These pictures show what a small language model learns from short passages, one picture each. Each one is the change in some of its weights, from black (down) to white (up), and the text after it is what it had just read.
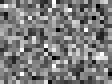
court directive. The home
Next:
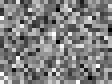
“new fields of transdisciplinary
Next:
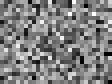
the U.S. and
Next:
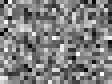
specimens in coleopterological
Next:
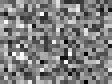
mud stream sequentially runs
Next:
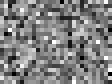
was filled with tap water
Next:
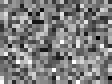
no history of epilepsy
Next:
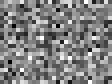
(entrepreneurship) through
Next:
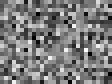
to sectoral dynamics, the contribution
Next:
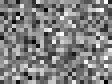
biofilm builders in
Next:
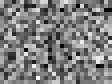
not only the challenges faced by
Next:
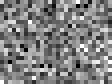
explores the fascinating
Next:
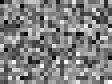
Lithuania, gaps in
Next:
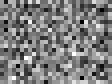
the humanitarian sector. It
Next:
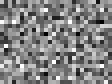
methodology used followed the viewpoint architecture
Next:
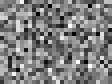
to have critical supplies and
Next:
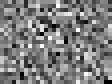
House of Quality is a tool
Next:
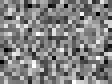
the coping strategies that influence
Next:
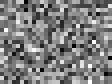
to determine a specific category of information
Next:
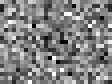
human and bullock (or
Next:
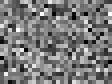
using the trapezoidal
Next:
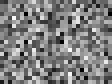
That schools face in the 21st
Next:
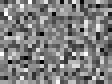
is a complete reversal of
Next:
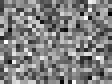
In order to show the accuracy of
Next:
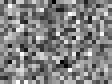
research regarding the prediction with the frequently
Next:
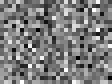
impression of something, showing in
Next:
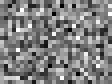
cheap, and easily accessible method
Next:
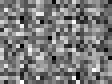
present paper, we obtain a
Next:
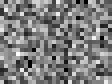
samples of the complete graphs are
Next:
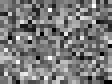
We denote by $$\alpha
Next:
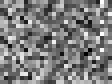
a variety of alternatives. Given
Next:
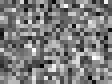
contribute to increased efforts to prevent
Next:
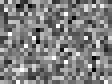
news are mostly consistent with the numbers
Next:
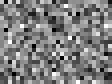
recovery of WAS, however,
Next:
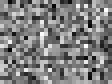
values (a-f) for
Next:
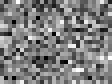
anatomy rather than the current
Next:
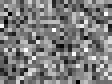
its DNA was extracted following the
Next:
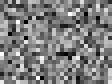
issued, the passenger
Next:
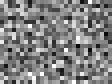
of 0.3 m and feature
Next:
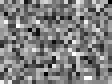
follows: the catheter is
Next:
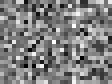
to improve the results of the
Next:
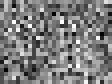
of (Nepal and
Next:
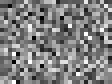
Match line MLSA
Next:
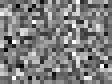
and the management is symptomatic as
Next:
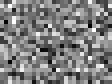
XFLG and XFLGR
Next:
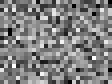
Planning is seen as the standard
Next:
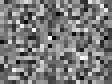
generation framework, we are using by
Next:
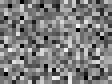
*INTEGRAL* Science
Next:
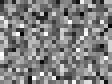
absolute alcohol (6.0
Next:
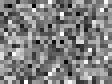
than petrol;
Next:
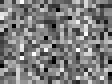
rate (heating intensity) on
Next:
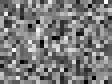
ESR1 mutations, which
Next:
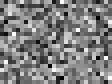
regarding recreation and tourism.
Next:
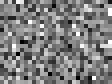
at least one third party is
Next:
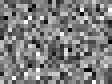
High ABI in females can
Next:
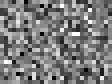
to sum up in a sentence
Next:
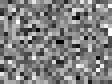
out using qualitative description and quantitative
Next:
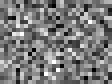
that no long will be done.
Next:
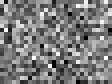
ions can be made by precipitation
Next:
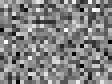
of Shading On Association of
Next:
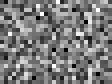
† Based on past experiences,
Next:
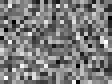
while rotating part mesh is shown
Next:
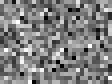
combines wavelet transform and
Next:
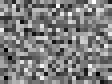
is not available for a dataset,
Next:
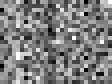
in this simulation. Therefore, we
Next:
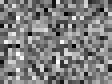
on the age diversity of teams
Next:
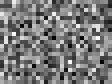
terms of meat production,
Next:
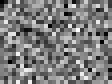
or equal to three moods
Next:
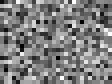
trading in commodities.
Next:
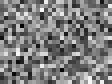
remedies, they can contain
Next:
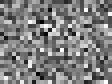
4 tool bar options); 4.
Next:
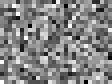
The non-significant correlations
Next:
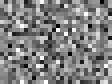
look at and approach the topic of
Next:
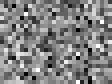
the multi-level-set concept
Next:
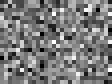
· trimetallic complexes
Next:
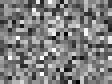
root extract of *A.
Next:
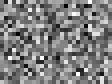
actions of some officers have affected
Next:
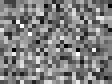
position paper, it relies on
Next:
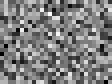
nuclei (H&E)
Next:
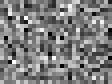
a factor that proves the relevance
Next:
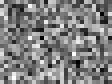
reduce the buildings dependency on the
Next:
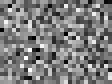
the donor, the CT complex
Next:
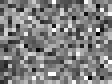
The Percentage yield of extract
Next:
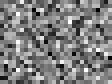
on challenges and opportunities for both marine
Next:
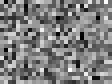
enormous program was carried out
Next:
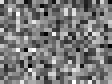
available on the satellites. This
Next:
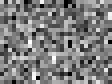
is a whole complex of actions aimed
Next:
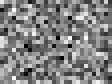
history (pancreatic
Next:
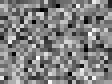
"an enduring predisposition
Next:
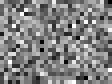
The two dye injection points
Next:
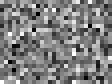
and calculating the gastric
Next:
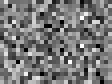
formation, owing to a
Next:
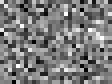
additional source of difficulty, as participants
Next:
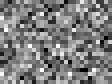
transmission network automation and smart
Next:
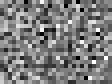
the free energy of a structure
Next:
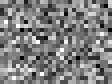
the strong interaction constant, which depend
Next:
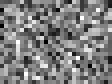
on new data. While Figure 4
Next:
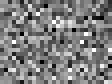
trees, building constructions)
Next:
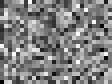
Table 3. Three dimensional
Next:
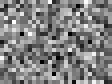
Indonesia (Persero)
